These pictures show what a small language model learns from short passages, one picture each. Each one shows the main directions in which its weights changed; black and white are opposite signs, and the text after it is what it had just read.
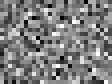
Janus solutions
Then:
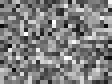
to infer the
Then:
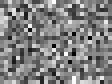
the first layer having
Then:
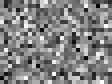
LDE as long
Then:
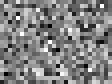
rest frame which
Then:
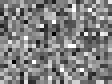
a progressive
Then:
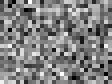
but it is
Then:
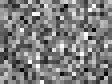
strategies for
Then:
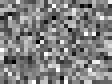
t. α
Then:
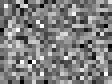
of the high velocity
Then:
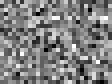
critical aspects
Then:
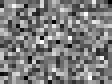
even when the complex
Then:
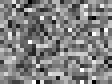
are those given in
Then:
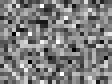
obtained at the
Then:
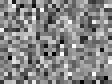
clarity is
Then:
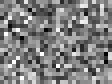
studies of other
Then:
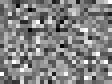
can be written
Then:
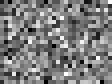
is real-time
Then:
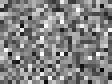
corresponding case with thermal
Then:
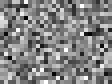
break in the
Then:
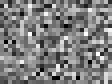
pump and
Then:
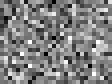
the enhanced
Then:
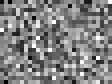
is a Research
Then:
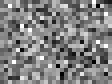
smaller than what we
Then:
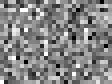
advice of
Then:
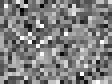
of a PC
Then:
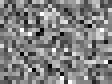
observed cyclotron
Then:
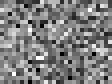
denote the path
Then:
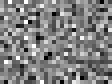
an action of
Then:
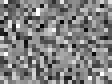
measures the value of
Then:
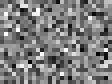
forms of the
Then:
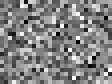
stakes to
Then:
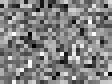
chapter to
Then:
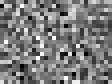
listing of other
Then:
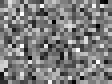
two left sides
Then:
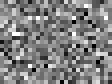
Data collection
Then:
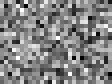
of parameter space.
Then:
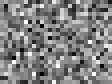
for a large sample
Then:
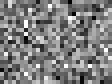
or underdense
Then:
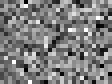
to the patients who
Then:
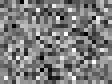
- \nabla
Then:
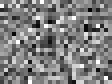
orders and
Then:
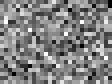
that the path
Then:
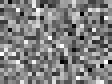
it is possible to
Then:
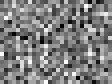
/ electricity
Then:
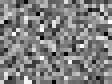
\] Combining
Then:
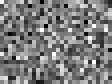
\O$. Using
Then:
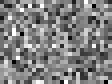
amounts of
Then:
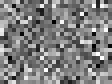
we observe two main
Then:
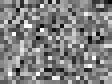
modes in the
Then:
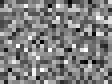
\e with
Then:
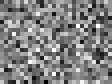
If we do not
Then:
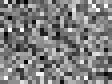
transit trade
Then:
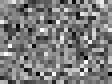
domains are
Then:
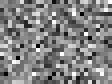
be a distribution with
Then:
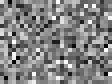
\right| <
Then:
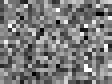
tails feature of
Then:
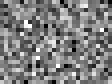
using Equations
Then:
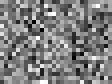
fast waveform
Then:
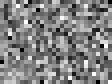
for constructing such
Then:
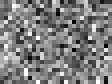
accounts for the
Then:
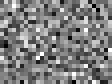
analysis, the direct
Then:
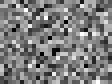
measure given by the
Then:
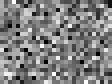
because, in
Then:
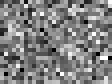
with two sets of
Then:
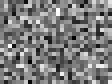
at the interface
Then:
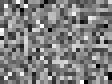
of our original
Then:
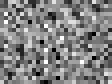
not appear in the
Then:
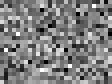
We conclude that the
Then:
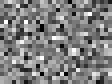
in infancy
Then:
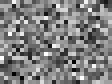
ratio and minimal
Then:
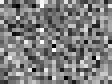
It is a
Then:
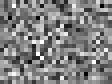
modular ones take
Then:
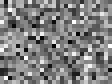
$F$ is
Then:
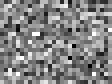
been disputed
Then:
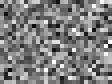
limited to 15
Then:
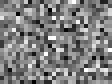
preserved by
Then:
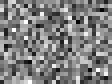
continuous function and there
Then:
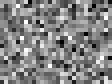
for film
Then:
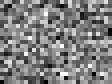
been obtained recently
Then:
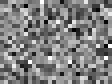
curve to the
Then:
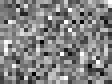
so that condition
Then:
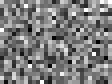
by the distance of
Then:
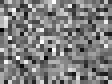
the presence of
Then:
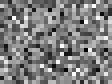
the tire,
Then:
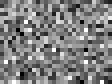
every odd
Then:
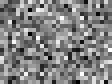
second wave were
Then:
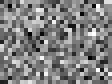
then we obtain a
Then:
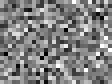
algorithm needs a
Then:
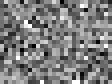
using one of these
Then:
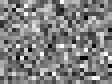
models are ready
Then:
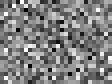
study deals with
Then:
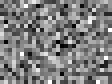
selected from the
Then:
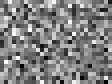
the numbers of
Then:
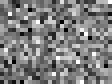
can be embedded
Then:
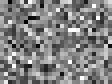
evidence to the
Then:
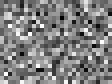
contributions MP
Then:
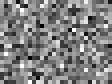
of Hamiltonian
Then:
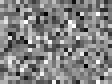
one makes a
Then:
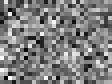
$B$ can
